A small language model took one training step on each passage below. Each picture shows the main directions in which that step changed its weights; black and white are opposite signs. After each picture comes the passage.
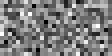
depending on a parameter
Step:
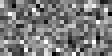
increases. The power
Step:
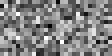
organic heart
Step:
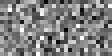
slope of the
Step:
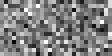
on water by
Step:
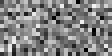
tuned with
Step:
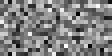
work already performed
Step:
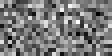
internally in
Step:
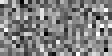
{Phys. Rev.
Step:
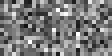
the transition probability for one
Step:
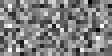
dynamic change of
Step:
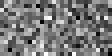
Proof. }}
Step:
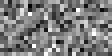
systems employing
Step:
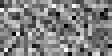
have moved a
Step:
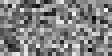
har qachongidan
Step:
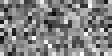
va sifatlashlarda
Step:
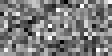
words; Power
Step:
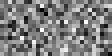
Review of
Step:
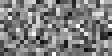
into the Pt
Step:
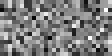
aquellos que
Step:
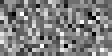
high resolution spectral
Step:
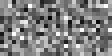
we give a simple
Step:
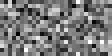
ring is not a
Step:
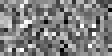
associated semidefinite
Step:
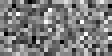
by monitoring
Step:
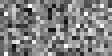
gum AF;
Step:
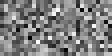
the uniqueness
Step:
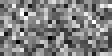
involving two or more
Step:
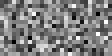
large constant. We first
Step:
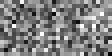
exhibit higher
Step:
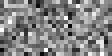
$Y$. Thus the
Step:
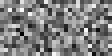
Народу –
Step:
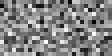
compreender a
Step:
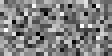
control de actividades
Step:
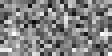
(v) in particular
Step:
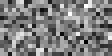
other patterns,
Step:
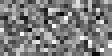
current $J$
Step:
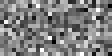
\item Two
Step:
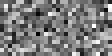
the candidate
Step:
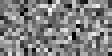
different vessels on
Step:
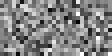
an arbitrary sphere it
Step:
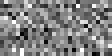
carried out by
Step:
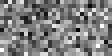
perturb $\alpha$.
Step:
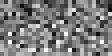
proves to be
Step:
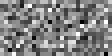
с этим в
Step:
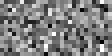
The derivative of
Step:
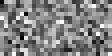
does every compact metric space
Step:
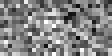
olamni anglash
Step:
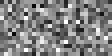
existence of such a
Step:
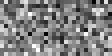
and scheduling
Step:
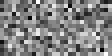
effects using suites
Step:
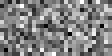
October at
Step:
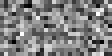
moduli $E
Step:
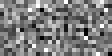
*Doctor of
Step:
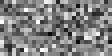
we find that any power
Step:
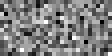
que implican una
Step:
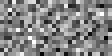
of the rest of the
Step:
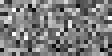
ya sea
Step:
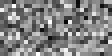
в которых
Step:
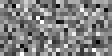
ranges of parameters
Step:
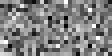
budget of
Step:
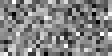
initial state, the condition
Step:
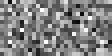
studies of the
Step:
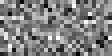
gap leads to
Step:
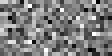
и приходит
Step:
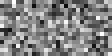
and by what mechanism
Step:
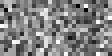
unity, with a
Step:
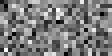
sometimes referred to
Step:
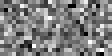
time $T$, see
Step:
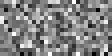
will simply write
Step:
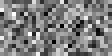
reasonable couple
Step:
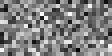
the shock to
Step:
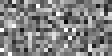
volume~37 of
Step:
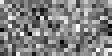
1, as well as
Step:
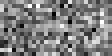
and inaccurate
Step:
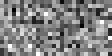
harmonic function of
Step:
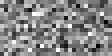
2 the tensors
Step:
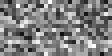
the moduli space
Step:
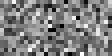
та розвивати
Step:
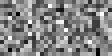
comparable to the beam
